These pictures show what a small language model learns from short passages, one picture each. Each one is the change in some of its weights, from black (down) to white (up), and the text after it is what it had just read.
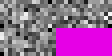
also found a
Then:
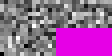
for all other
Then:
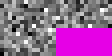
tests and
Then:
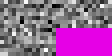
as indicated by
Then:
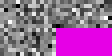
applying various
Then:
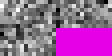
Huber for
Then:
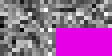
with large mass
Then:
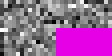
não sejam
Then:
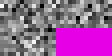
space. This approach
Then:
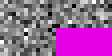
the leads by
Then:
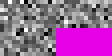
can evaluate the
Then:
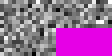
ik er
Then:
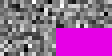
vapor is
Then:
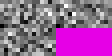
for identifying the
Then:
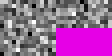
the prominent
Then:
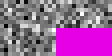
de estudos
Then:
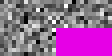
parameter as the
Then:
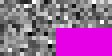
the right handed
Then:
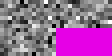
sustain the
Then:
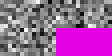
its exact value
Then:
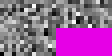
models, and
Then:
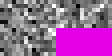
IV –
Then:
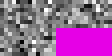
ready to
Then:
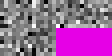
dot: of
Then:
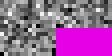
could occur at
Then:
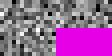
e la sua
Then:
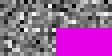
the mean energy of
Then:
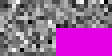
be explained
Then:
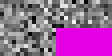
measured points in the
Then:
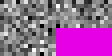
to specify
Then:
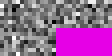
is negative.
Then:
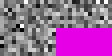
excitations with
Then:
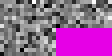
also imply that
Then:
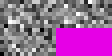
temperature does not
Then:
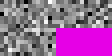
can be used to
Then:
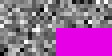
the ability to
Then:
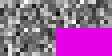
of the Hamiltonian
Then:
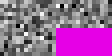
position (sky
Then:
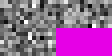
importantes para o
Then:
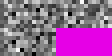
in yielding
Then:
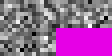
data with algorithms
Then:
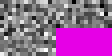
, at first
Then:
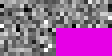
pixel has
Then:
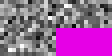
increases the risk
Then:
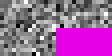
least one
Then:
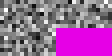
of 2D
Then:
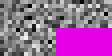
se relacionan
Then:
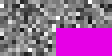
signal is calculated.
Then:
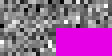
a smaller contribution from
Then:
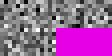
the same value
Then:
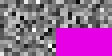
and fitting the
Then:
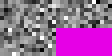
more complex constant phase
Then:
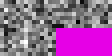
simples em uma
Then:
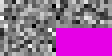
muhimi —
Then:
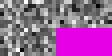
of the sum of
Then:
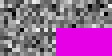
the density of
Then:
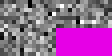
realizada pelo
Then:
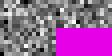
of this highly
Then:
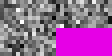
\coef =
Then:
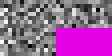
There are two main
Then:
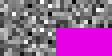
como punto
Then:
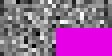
down to lower
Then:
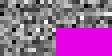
side of
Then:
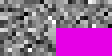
relação a
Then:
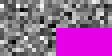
in $B$
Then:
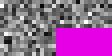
experiments. At
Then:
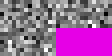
interactividad con
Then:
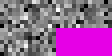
also reported in
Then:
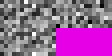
data, and numerical
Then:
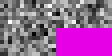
of state of energy
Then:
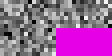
Agent to
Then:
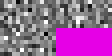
shown in **Figure
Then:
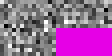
diffusion is a
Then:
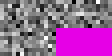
algorithm takes as
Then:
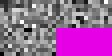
is to find a
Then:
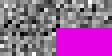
Plants and
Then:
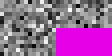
a scope
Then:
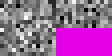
be seen in Table
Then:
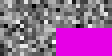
high value of
